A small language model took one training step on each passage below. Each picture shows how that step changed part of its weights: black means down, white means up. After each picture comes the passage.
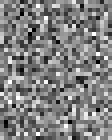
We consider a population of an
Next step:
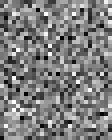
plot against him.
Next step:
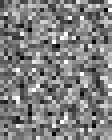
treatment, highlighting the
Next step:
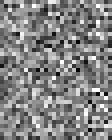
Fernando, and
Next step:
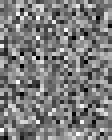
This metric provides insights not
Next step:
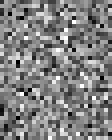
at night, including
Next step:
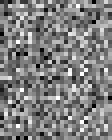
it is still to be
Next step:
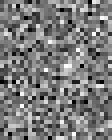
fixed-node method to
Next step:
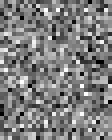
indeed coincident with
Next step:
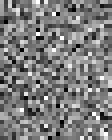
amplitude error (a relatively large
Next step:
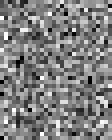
distribution in log-log
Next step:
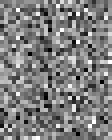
Mg K α
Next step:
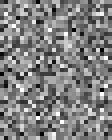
in Kerala found that
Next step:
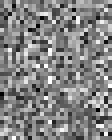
called wavelet function in
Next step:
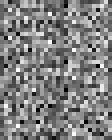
Management and Development
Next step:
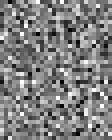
bases and rational
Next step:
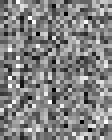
that provide pathways for
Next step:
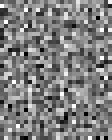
generalization in the literature to
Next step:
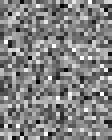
have been prepared and
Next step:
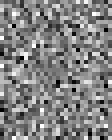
two typical stages of
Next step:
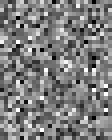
all but six galaxies,
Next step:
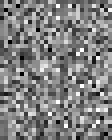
classroom and student
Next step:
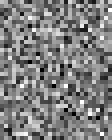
parameters of all ten
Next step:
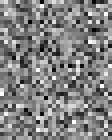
Periodic Reports,
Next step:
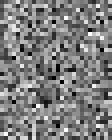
in their view, the
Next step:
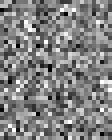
\varphi_k $
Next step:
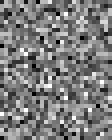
can both improve the cosmological
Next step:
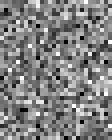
an additional reflected path that
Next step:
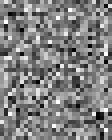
Zeeman field
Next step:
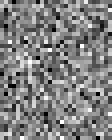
equivalent to all power functions and
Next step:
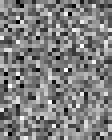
be sufficient for the
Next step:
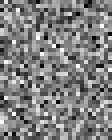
integrating SSH in
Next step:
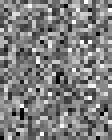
to abstract concepts
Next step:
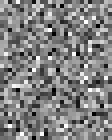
framework, the linear models
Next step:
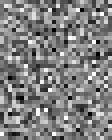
in terms of a polarization
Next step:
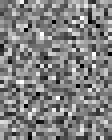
time plots. A
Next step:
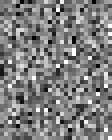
using M10 through a
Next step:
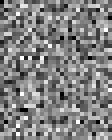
and does not depend on whether
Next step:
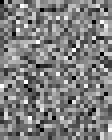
and the algorithm Simple are
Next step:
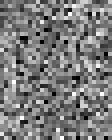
chemical mixture,
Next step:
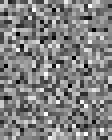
Y, management should take into
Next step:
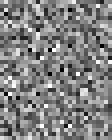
Ireland reached
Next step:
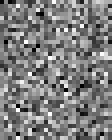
type system is able to
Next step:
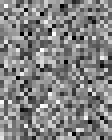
of Learners*. As
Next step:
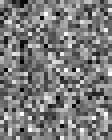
distances between points, standard
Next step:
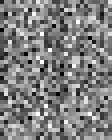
tangible objects and
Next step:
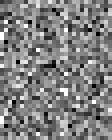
the beam, a property used
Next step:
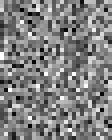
better aerodynamic
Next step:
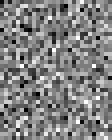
and *ANN*.
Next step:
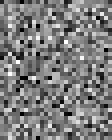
development: having more international
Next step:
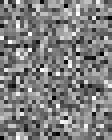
nonlinear effect and then smaller
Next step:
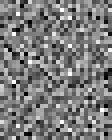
other mental health issues.
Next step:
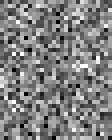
as the dam. One
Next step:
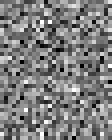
power filter control scheme is
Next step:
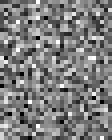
between August 2009
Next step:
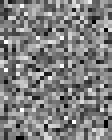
is constantly growing.
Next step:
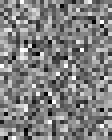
of rhyme in
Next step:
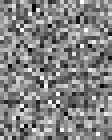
origin of these arcs
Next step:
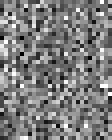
in the asset.
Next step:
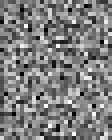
scanner T, and
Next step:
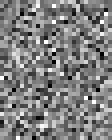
The temperature, $\bar x
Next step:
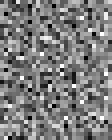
environments beyond
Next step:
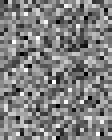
or upskilling,
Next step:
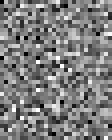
and guava) was
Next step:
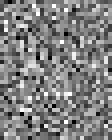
E1 <input
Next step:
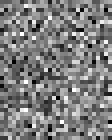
on the fluid's
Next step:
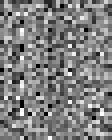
has been shown that the presence
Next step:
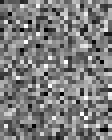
the graduate has
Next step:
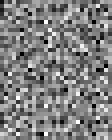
and 6 students were in the
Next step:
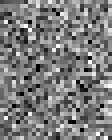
the discrete model.
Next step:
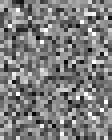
boars Mechanical
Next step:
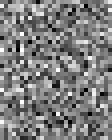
ensure this adjustment did
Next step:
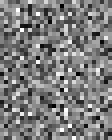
De La Division
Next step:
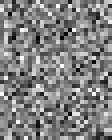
open-air systems. In
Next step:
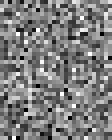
be suggested to involve
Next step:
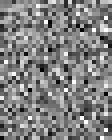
C. Myers
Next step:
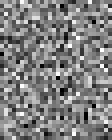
of micro- and biological
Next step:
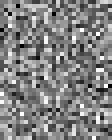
conducted in accordance with
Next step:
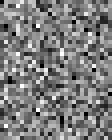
+\infty)$, where
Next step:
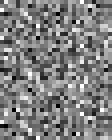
be expressed as a function of
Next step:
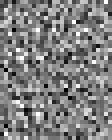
a computer-based
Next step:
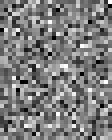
matter, is extremely
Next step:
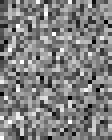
50$. Note that this is
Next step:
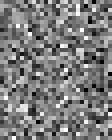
not coincide in the
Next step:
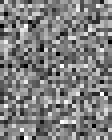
week 3 and 7
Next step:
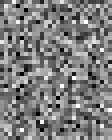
at UTS, using
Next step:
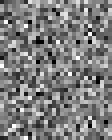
the particular sample selected.
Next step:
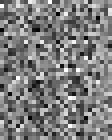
this does not represent an
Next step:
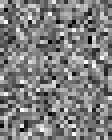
action while at the same time
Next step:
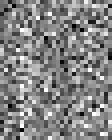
force all of the spins
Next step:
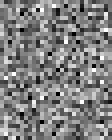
Our results give no information in
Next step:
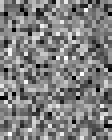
means selected images are identified on
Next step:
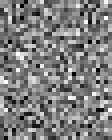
versus distance curve during
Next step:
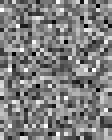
iii) narration
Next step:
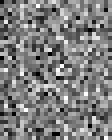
the placenta or
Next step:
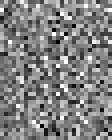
easily from the following two
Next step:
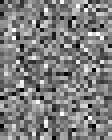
with generation 5, around
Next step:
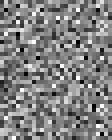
and then, in the same
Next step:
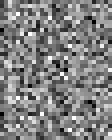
for China's economic
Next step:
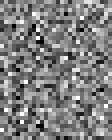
i.e.} type
